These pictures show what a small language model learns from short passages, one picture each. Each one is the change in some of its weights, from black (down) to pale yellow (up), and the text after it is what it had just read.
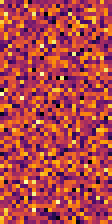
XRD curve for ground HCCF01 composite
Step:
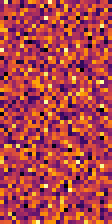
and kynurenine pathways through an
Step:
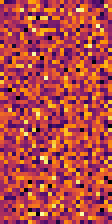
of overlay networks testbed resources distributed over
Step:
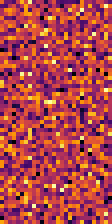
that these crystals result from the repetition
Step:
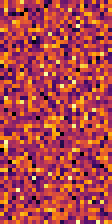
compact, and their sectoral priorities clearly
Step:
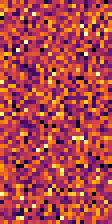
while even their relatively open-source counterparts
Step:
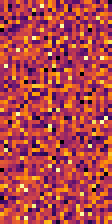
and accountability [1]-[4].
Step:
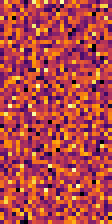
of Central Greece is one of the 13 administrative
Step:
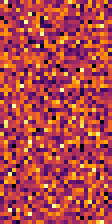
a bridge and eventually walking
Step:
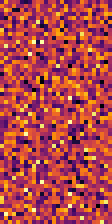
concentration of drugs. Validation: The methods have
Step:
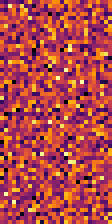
using 5G connectivity. E.
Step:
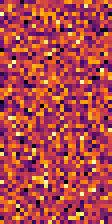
various sea snails. Whelks are
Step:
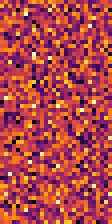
CERN. We assume that we need
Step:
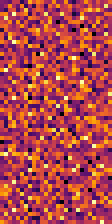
N. Nie, P. Shi,
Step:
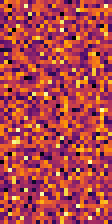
Chandpole, Sattapole
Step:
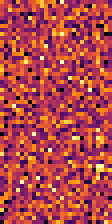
the prefab rooms so that adequate
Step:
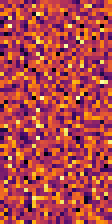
neighboring musical events that is important in the
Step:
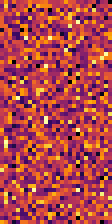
visual acuity and squint improved and the
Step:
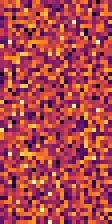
education can therefore be accounted for on three
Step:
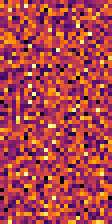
It saves them from the burden and risk
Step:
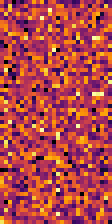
were calculated. Various random road profiles as per
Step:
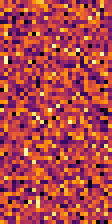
its negative consequences for human health and respiratory
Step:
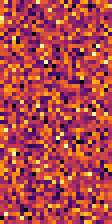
0.1N HCl. The absorbance
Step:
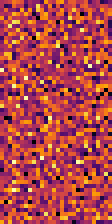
used in providing assistance, is reflected in important
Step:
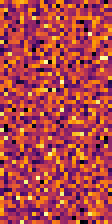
evolvability at a lower cost,
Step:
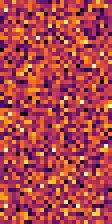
step-by-step explanation of input
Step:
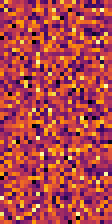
preventing and resolving construction conflicts.
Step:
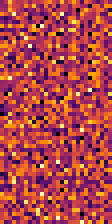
far, PT. Three Main
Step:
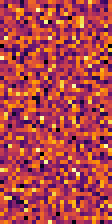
cells are good energy sources to provide reliable power at
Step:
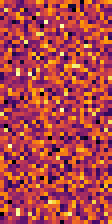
has any impact on the overall root microbiome diversity and
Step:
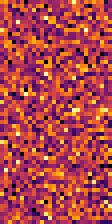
with intellectual disabilities are educated in general schools and
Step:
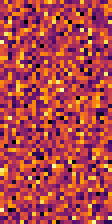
fen was a battleground that led
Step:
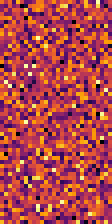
at intersections in the urban context.
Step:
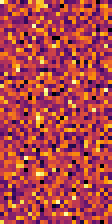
over the rest of the globe; indirect estimates
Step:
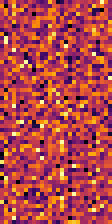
developed using specially designed software environments. In
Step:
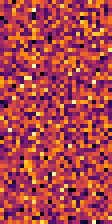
pursuing further research, it will be possible
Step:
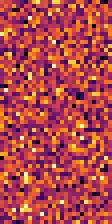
uniform distribution over all subsets except for a special
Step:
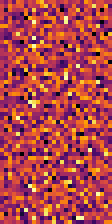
by teaching the skills using the authentic contexts in which
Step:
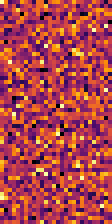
specifications, even with changes in the wage
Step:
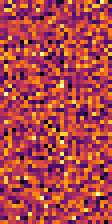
it becomes identical from the standpoint of
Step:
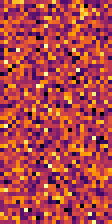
Wary (2013). The perception of inability
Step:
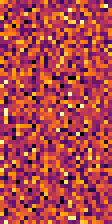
highest during summer and lower at lower temperatures.
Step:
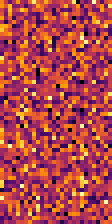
to have an important impact on our confidence in the
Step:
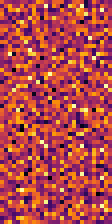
should also take the responsibility of taking up the infrastructure
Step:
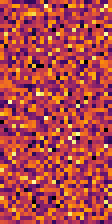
classified into first and second order, which correspond respectively
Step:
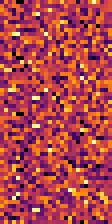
respectively. The average molecular weight of waste vegetable
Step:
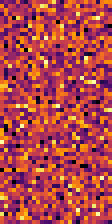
model can be achieved by processing the values of
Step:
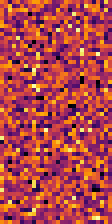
to their rooms or homes, viewing
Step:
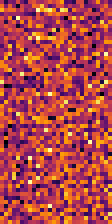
application of a sediment connectivity model to
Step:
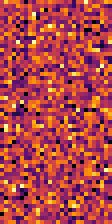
by creating novel participatory spaces in which text
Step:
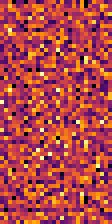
historical data bank, extracted from near real time information
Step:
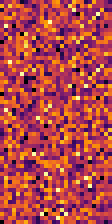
global scoring 7.2. Scenario
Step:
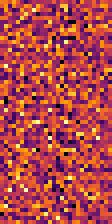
than lower glucose levels patients [29].
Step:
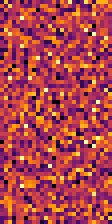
13.1% variance is caused in academic performance
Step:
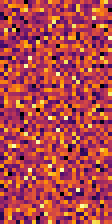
were frequency and percentage to analyze the demographics
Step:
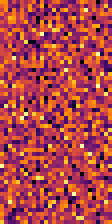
in-depth interview with specific features
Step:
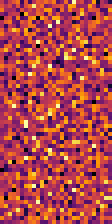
for project management overcomplicate things - A
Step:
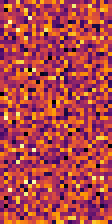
1.9 Reason for the visit?
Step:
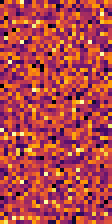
Stabilization of Kinematic Model of
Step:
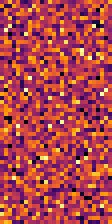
contains rules and information related to transportation mode and
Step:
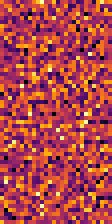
the elevated temperature deformation mechanism which occurs to be
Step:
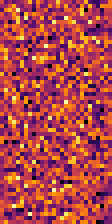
of the particulate (Sarojini,
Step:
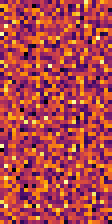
accident. The paper discusses the pathogenesis
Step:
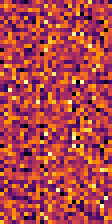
photoelectron spectroscopy. Cell metabolic
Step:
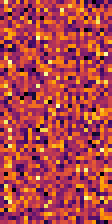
alternative to oral administration, potentially minimizing systemic
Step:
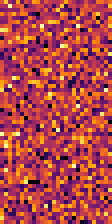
1857, but can be readily
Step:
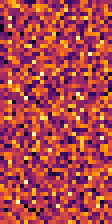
bodies both in the emergency management and
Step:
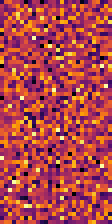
testing is developed. The results from the test of
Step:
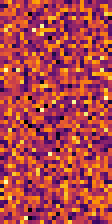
of emergency medicine, general medicine,
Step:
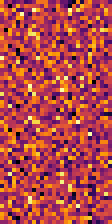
About Help LOG IN EN
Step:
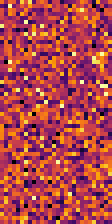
data of Santa Cruz, Zambales
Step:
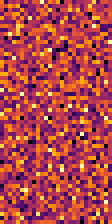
avoidance toward AI 1. I prefer not to
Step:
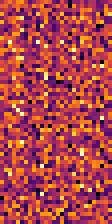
Praveena Prasad¹,
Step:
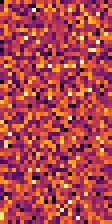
rapid growth and vitamin B12
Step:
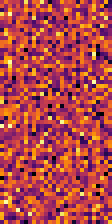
3.785 liters, so one
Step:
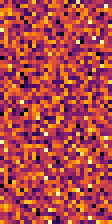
layer for water window wavelength region Qiushi
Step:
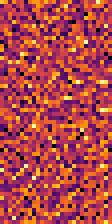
of these were held on 8 April and on 10
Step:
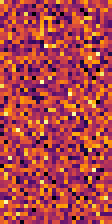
an effective way to assess higher-order thinking,
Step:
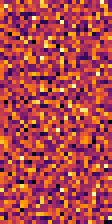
which it is not easy to recruit a high
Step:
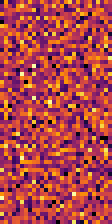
Table 1: Analysis of the subjects' physical and
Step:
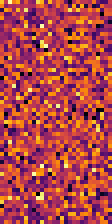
Evelyn Montero, who
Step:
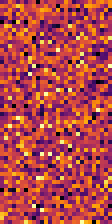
odd and since we have used both odd
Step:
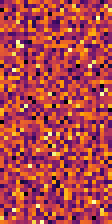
be contacted. Institutional opacity is
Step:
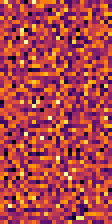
of data, either in a quantitative or qualitative
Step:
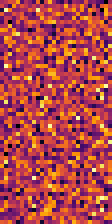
cauterization and forceps which are still
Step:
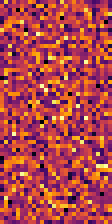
regarding long-term outcomes and the comparative effectiveness of
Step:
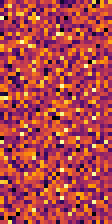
Security: PU 3/34
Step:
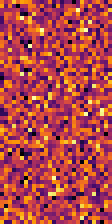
the Oceans Pact. To secure marine
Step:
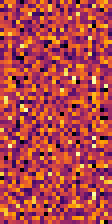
29.1450 with a Standard Deviation of
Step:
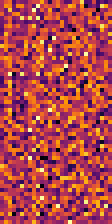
individuals of the population by the best new individuals -
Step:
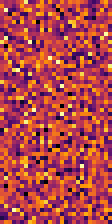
further subdivision of genotypes I and
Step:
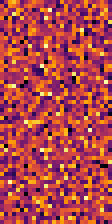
female reproductive system in humans [29].
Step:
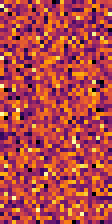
she successfully represented Azerbaijan at
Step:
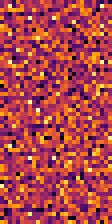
enhance the quality of the solution, simulated
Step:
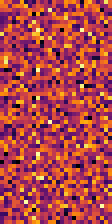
additional empirical findings regarding the association between CSR
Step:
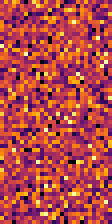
with God, has evolved through a complex of
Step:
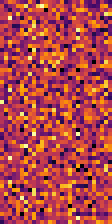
Open Access and available both online and in
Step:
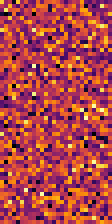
of globalization, various news,
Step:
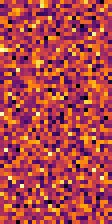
information on the burden of UF;
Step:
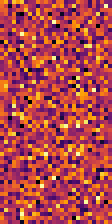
in the code snippet in Figure
